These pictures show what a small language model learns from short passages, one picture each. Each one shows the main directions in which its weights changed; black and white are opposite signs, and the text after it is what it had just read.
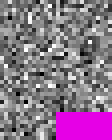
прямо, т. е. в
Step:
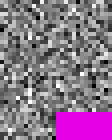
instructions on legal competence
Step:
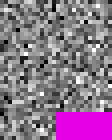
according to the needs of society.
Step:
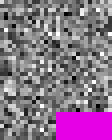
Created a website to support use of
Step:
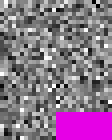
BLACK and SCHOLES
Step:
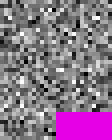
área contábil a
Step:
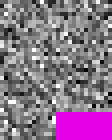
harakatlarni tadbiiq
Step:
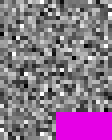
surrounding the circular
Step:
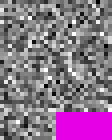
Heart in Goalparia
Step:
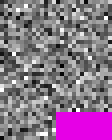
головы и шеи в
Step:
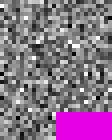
responsible for 7.5 million
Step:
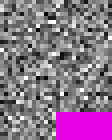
rosa na claraboia,
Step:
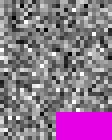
nach zum sogenannten
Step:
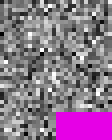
use of a vice 27. Ability
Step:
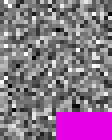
envisioned Estonia in multiple
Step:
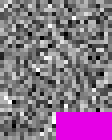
and their compositionality. In
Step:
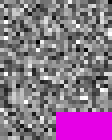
Goat: 5 Poultry:
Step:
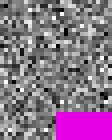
Например, это
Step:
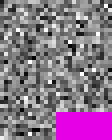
conhecida por permitir
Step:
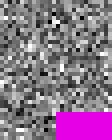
different sources of energy. There were no
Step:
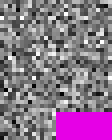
QUYI AMUDARYO
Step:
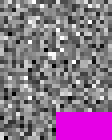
Підставами для початку
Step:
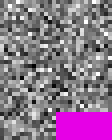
alimentación o de la fabricación
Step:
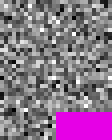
showed no significant differences between subareas in
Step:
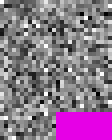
de manifester la manière
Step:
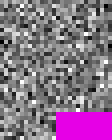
требуется высокий
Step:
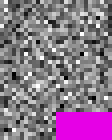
aks etishi, qabul
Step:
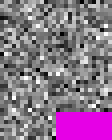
sua sexualidade. Desde
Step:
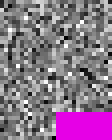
gerçeği göz
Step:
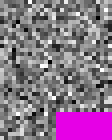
J.J.; Morillas, S.
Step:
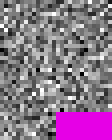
domeniu; - utilizarea
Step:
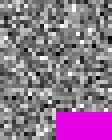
Trial”. Hence it is found
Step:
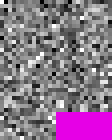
uno con indicatori di sopra e
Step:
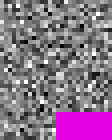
the homogeneity of γ
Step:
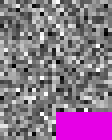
медицинской помощи
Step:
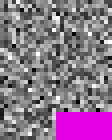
technology was able to transcend the
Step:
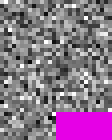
online game*. Doctor of
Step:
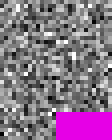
describing material and abstract
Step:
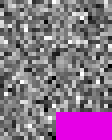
management provides many benefits such
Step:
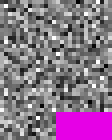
team personally reached out to
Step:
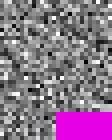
Жилищное право.
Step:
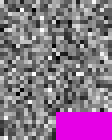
software functionality, like
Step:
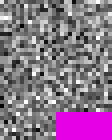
que seja um incentivo para
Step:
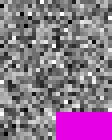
common companions of witches and
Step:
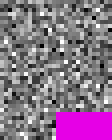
services is self-interest and it has
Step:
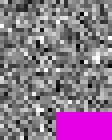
permite a separação de zonas
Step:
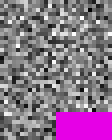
to affect 40% of women
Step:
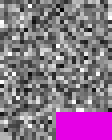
metodikalarni transformatsiya
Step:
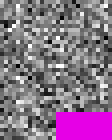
Humanitarian Data Exchange
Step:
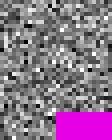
the observational nature of the study is not
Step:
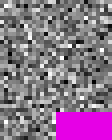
hayoti, axloqi,
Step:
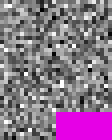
its still having to grapple
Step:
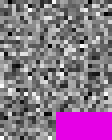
of the Annunciation of the
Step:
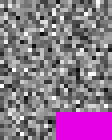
considered as minorities, whether
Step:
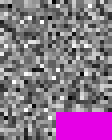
itself by playing with the weight
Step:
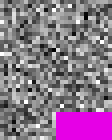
equity cap. The FDI policy is
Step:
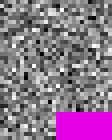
of activity A3.2.5 from the
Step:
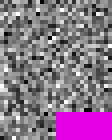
Environmental and Occupational Health
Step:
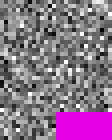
la contundencia de la realidad,
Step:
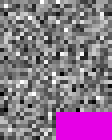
modulus, and polymerization
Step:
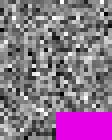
materi pelajaran SKI
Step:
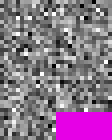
mediación de prácticas con
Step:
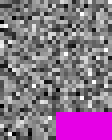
survival and directed cell
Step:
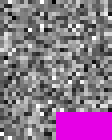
species-level *nrxB*
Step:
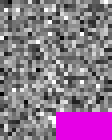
the fact that brain not act as a
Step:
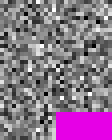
study about the religious perspective of
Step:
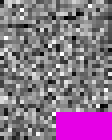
manuscript preparation. -
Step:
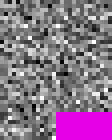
networking tool to drive
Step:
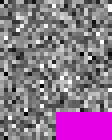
The aim is to help all that use
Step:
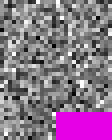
были проранжированы
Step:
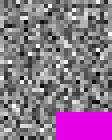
highly resilient and complex wearable
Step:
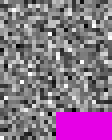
carried out in collaboration between all
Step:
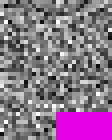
initiatives are a fundamental
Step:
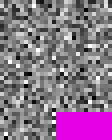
will be taken into consideration when deciding
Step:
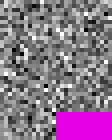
omil hisoblanadi.
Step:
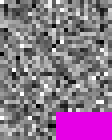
del futuro y una participación activa
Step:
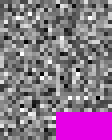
their project, at S3E Open
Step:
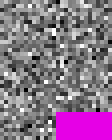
clearance or changes in
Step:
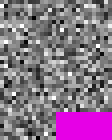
islohotlar, qabul
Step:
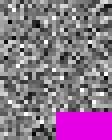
execution, Committee of
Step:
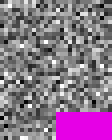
cultivated during 9 months in
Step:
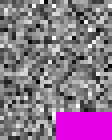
T. (2001). Correlation analysis
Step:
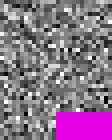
effective work environment management, school
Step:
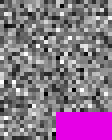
мысли Достоевского и
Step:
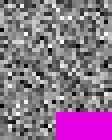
the reinforcement, this could include
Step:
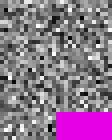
low quality land has not received
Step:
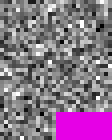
differentiation of the mechanism of
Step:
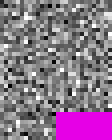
– review & editing: SG,
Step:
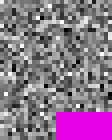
Output Membership Functions
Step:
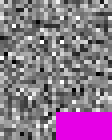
в цей період не
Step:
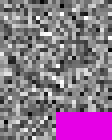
Wayúu, desarrollo
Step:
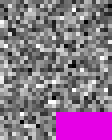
Sudhir (2005) observed that
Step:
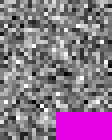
Knee joint left also
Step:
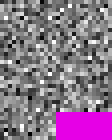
and the down-trodden in the
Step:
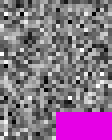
fentezidagi kabi mif,
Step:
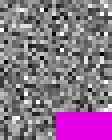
до 40% порівняно з
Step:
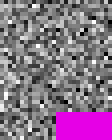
qilinmaydi, samarali
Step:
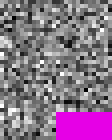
current stage of development of the world
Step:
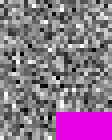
thin films. This in turn results
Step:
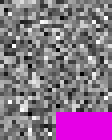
time on ice and collected the complete
